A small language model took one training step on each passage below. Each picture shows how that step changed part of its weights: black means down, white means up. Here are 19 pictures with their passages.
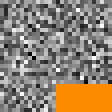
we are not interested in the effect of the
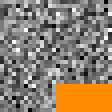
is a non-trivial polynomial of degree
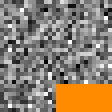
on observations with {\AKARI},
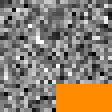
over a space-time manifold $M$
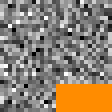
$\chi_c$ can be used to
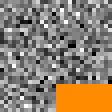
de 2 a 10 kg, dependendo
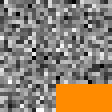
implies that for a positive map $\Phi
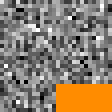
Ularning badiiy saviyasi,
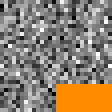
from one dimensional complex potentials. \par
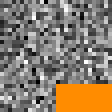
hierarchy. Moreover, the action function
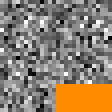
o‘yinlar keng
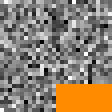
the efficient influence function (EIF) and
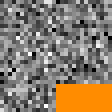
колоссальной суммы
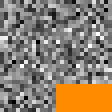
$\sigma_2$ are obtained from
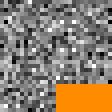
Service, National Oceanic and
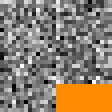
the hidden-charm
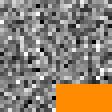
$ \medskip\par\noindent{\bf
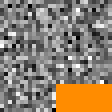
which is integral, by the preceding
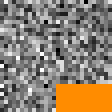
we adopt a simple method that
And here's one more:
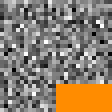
rebuscamento e a
